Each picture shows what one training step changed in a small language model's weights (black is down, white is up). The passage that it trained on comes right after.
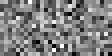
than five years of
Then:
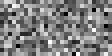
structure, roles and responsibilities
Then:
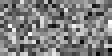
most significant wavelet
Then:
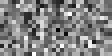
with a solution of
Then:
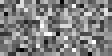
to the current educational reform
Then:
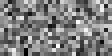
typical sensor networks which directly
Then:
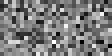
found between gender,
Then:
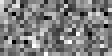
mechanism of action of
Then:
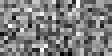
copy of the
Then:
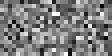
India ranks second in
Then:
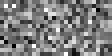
centers. Child health and
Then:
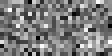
Bangalore considered
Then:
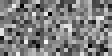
the party responsible for
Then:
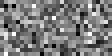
regression model. From the
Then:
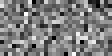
can make young learners
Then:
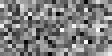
model that gathers
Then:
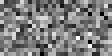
there time to collect new
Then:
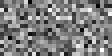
It can be also
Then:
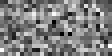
honour restoration.
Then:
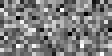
relevant metadata fields for
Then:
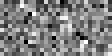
that the palatal
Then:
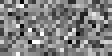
values of p_H
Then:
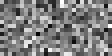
this time several temporary
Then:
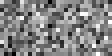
compared to the plants
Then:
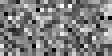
and velocity limits.
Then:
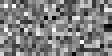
tasks. In this
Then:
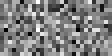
hierarchical design with established
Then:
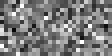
student, Chair of
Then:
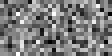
includes more than algorithm.
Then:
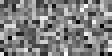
the higher silica
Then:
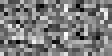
voters, young
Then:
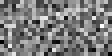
the initial formation of the
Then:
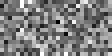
to dorsolateral
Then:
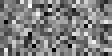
leaf Canada [96]
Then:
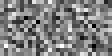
The IACS data
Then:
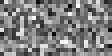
the plates were further
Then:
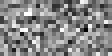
moral judgment
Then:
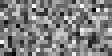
and curation of the
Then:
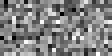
teach the nation to
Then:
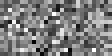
author also considers the
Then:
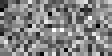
Agency for Science and
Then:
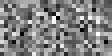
S. Study of
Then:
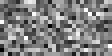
energy consumption, hop
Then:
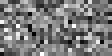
must meet the following requirements
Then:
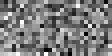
Meanwhile, the
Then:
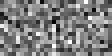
Members of this
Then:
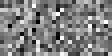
Academic Institutions
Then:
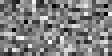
a much higher probability.
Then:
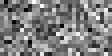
associated with how respondents assessed
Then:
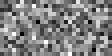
and the lowest rate was
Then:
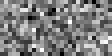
tractor with a
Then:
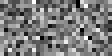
contact residues and interaction
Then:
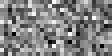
point. Further crops of
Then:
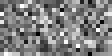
legislation equally
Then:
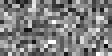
not only a way to
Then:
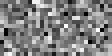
meaning that the poor who
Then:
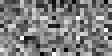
this ensemble learning
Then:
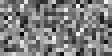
be written: $m
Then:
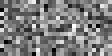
European conference on computer
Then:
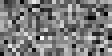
and a predictable and
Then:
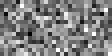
of Mathematics,
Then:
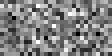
specification XES
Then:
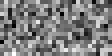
for the adoption of the
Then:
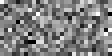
(including IP,
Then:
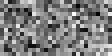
nutrient component,
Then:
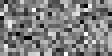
*British Journal
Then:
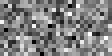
efficiency of water distribution
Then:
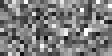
notion lays a
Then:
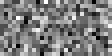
from all inspection and personnel
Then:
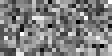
detection in terms of
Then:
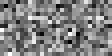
other nations of the
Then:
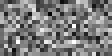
is concerned, each culture
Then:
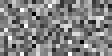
the overhauling
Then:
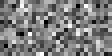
part of the area is
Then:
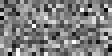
Individual, population,
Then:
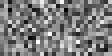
same results are indicated for
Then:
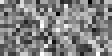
to get the covert
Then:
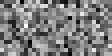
raised by the
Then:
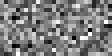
any commercial or financial relationships
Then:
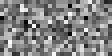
Table 1 – Soil
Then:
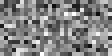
the digital world, teachers
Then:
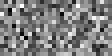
of the Creative
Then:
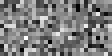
the most harmful
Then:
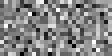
ten convergence criteria that
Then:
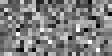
used regions to localize
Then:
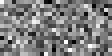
have high cholesterol levels compared
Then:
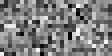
the researcher to understand how
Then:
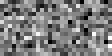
lose their real
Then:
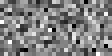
provide necessary facilitation to
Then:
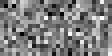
of the results.
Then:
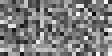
be embedded in our distributed
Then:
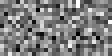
and vomiting
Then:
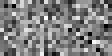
our side. For
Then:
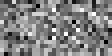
(WUP) measures
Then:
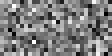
use/land cover were
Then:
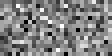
2$. Now from
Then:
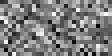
Bolzano are
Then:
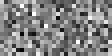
Responsible AI
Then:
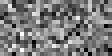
synthesis of metallic
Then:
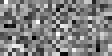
publicise the funding
